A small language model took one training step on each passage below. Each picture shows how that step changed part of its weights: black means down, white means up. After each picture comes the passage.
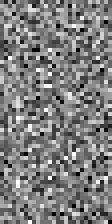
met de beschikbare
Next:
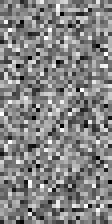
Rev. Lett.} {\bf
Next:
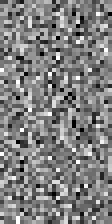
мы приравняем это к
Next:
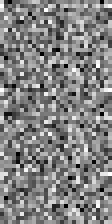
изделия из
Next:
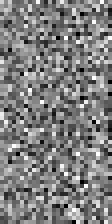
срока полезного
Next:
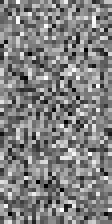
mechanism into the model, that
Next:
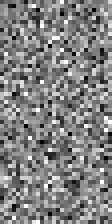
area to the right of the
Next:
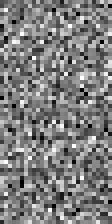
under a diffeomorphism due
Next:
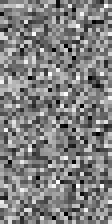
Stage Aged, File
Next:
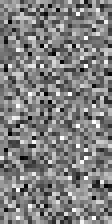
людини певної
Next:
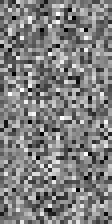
but later managed to recover
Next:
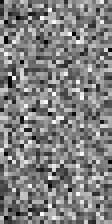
which, when applied to one
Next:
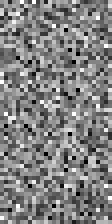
colour of both wings yellowish
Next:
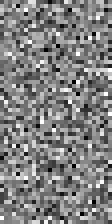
$m,m_l$ and the only
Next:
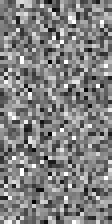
flavors and tastes of
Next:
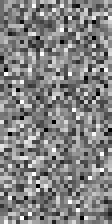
in its own right. In this
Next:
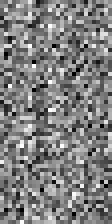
also stepped in with an action
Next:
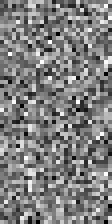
unitarity trick two
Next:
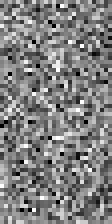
ones. Experiments show that
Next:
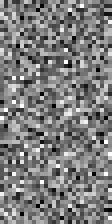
“Around- The- World
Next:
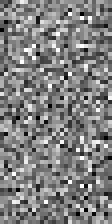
upon superpixels.
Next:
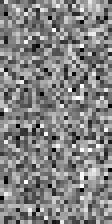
collaborative initiative in which
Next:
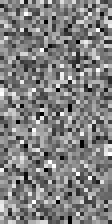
Through the use of Zadeh's
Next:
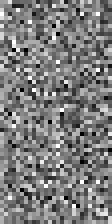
In that case, approximations assuming small
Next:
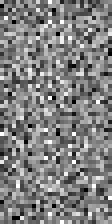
da alfabetização e das
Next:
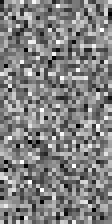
Memorial College of
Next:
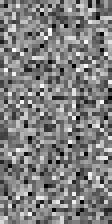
bet 5. Сборник
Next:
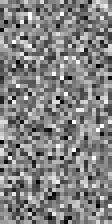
second inequality follows because
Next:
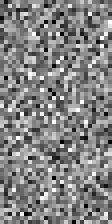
helicity amplitudes by both
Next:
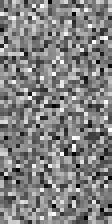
the critical temperature region in
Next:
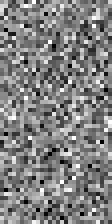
behavior of the fields after the
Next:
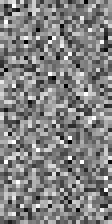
Flows} \name{
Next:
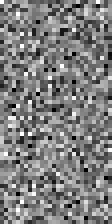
muddatli (1 yilga
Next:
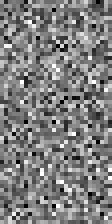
at 150 K using the average
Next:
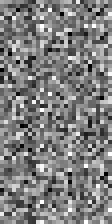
S.F.¹, Bobo
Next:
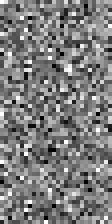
that exchanges both factors and then
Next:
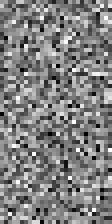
of the pact by a supersindical
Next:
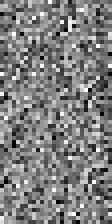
a physiologically relevant
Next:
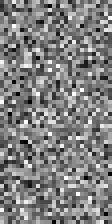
(B2C): online
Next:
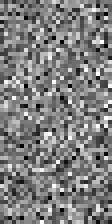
\leq 2k$, the count is
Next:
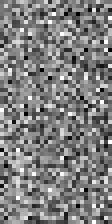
never have; where they dance or
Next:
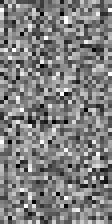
environment has a partial and significant
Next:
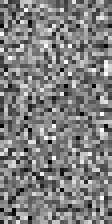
of social maladjustment with
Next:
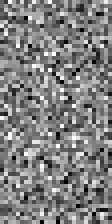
semejantes a las
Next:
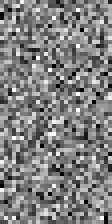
no que se refere às
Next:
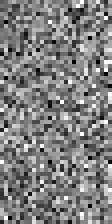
the bottom and deck for both
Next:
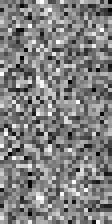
The IPCC Special
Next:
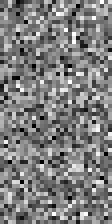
interfacial energy. The core is
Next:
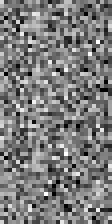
QARSHI KURASH
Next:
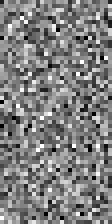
next-to-leading order the
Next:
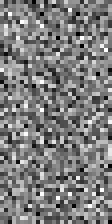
томах, Том 5 с.
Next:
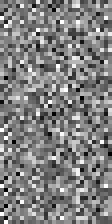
level of total cholesterol
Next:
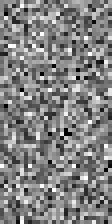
every set of trial
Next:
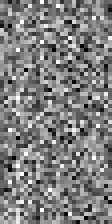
hak, kewajiban
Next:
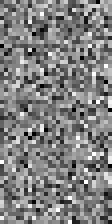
method for the remediation of
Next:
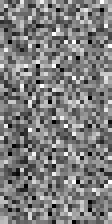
хавфи юзага
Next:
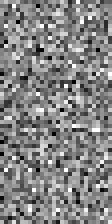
biochemical processes in the
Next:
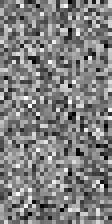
effectiveness, and shorter
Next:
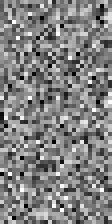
internet sources, local
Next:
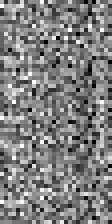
здорових осіб
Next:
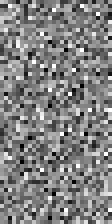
m from the garden boundary.
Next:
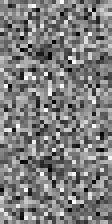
that might be connected to
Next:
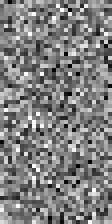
xususiyatlarini poetik
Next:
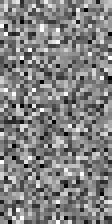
Device 1, all discrete
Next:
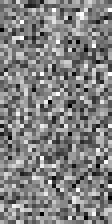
e produtiva. Meu
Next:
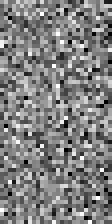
literatura, en la sección
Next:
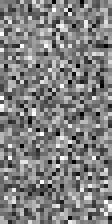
Fund, the Government of
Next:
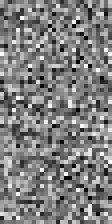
paytda, Amerika
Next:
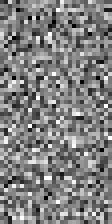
ESP32 controller,
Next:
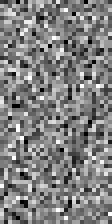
de la lucha contra el
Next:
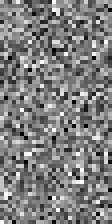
academic performance which is similar
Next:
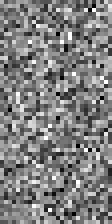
Elemente setzt“,
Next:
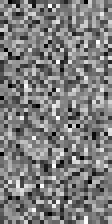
dekor texnikasida
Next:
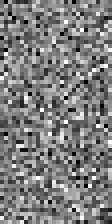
the reconstruction are plotted
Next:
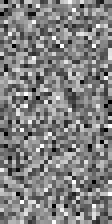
particular, graphene-based
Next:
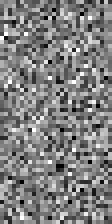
countries, emphasizing
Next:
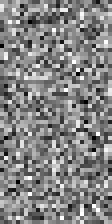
of hydrogen in an
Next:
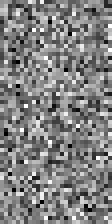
Decomposition. Illustration
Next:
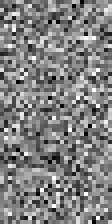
flow. It can be seen from
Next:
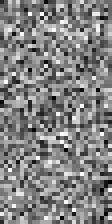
Different Orders
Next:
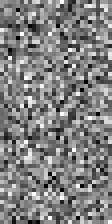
modification changes the complexity of
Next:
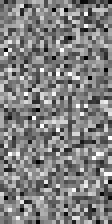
bir yol çizerek
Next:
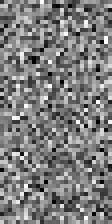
their programs. The actor
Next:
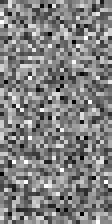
At the same time, even in the
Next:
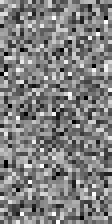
of polarization [64,
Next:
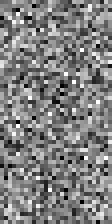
space by first finding the allowed
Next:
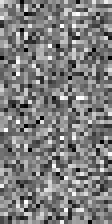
**TABLE III.**
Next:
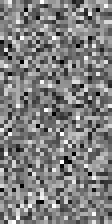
For Regional School
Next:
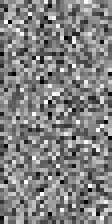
América Latina,
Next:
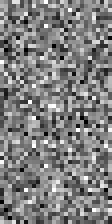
Section III, for 8-bit
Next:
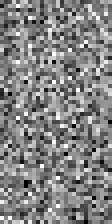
are notified of the completion
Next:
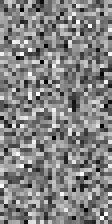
constraint on $\Lambda $ from the
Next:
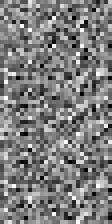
measured from the initial node
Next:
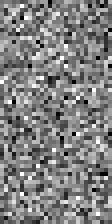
Recovery Amount taken
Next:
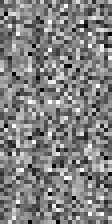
physical activity: effects on
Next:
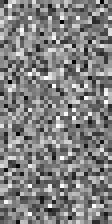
add some content to the field of
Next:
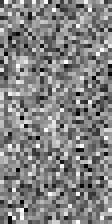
Finally, we end the problem
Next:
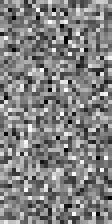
the diffusivity to maintain
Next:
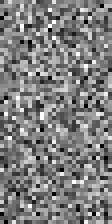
intended to serve as a central
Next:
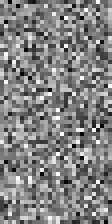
coconut oil, raw
